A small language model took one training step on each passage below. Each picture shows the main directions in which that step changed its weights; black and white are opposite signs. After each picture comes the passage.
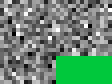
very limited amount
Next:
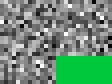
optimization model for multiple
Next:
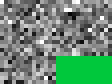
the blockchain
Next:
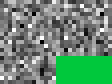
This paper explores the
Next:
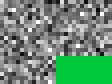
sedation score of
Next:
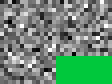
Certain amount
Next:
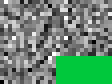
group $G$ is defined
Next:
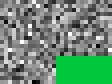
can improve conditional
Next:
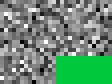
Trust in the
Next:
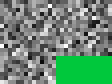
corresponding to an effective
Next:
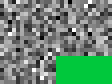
and Foias
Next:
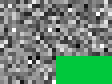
and condition factor was not
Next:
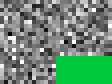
for all types of
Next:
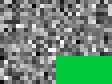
\text{by the
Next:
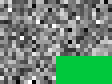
a more meaningful
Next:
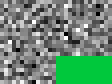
outliers. So
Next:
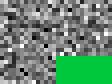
% Select between
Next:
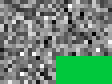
present article shows
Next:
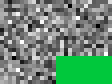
early on in their
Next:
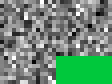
from the presence of the
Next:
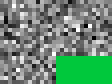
Even for a fixed
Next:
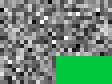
In this paper, We
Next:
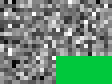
Based on data provided
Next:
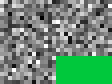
the same bin, the
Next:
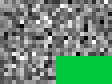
degradation model has
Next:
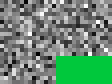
therefore remains to
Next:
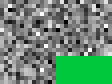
idea of a group
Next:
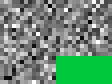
collection and the
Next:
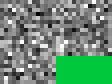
The downscale
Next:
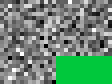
of $\sigma$ does a
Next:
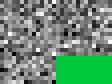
the EFE and properties
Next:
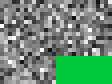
only with the results of
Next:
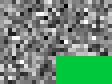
larger than the
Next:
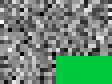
the corresponding $\sigma$
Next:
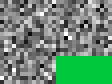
the economic
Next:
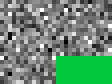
This demonstrates that
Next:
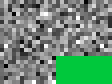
All the process phases
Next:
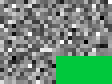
be used to determine other
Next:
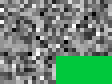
the ring of formal
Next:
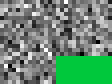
shows short wave
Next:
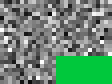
element R_{ij} of
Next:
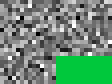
h}$, and output
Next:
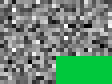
G))$ is an
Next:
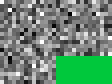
the Indosat
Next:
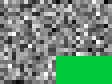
between general position sets
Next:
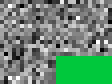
key mechanism
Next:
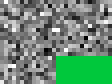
group; SAOG
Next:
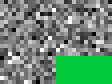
results presented in a
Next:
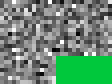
that the (4d)
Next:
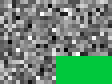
proposes that the measure
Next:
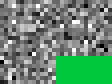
old model by
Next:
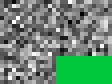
triangle. Si on
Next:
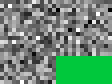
and produces the dynamics
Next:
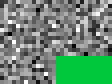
the parameter ξ
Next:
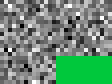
Clearly in the limit
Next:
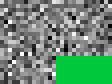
conclude that for all
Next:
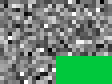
coefficients of
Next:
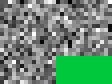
the doctor must
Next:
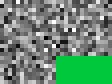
on Movement and
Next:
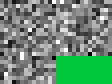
that can be utilized
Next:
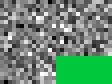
dental caries than
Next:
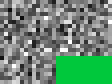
repeated, giving
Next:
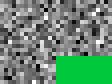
model and the world
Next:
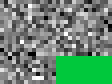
G. Celest
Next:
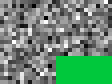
craft until a
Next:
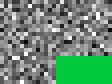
and momenta
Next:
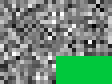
cold fronts that
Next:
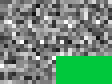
important design driver for
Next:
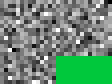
method. Middle
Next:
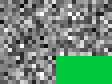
the influence of the
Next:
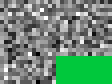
The relationship between
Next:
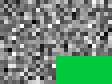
obviously follows by
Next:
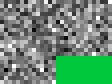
which are not yet
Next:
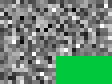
decreasing, or
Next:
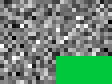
function of curve parameter
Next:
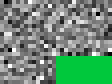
number of grid
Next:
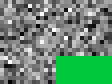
the deuteron,
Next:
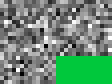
involve the mutations
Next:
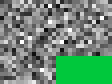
part by the program
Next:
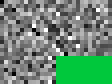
Focardi and
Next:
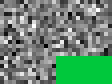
Figure 2.2. The
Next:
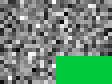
penetration when the
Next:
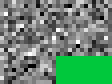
Thebes, two
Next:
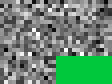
and orbital frequency
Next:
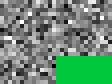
organizer, a
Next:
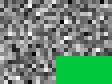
an estimate of a
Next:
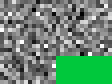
experiment. The vertical
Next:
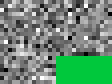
a noise $\epsilon
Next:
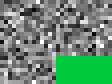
company plans the
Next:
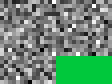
that allows to optimize
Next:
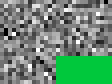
as the contribution from
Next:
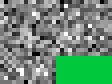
[8]. Therefore,
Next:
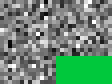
just a result of our
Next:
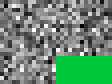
coordinates in
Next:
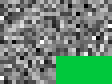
can make the difference
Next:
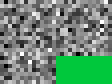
[13] sequences have
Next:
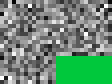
assumed to suffer
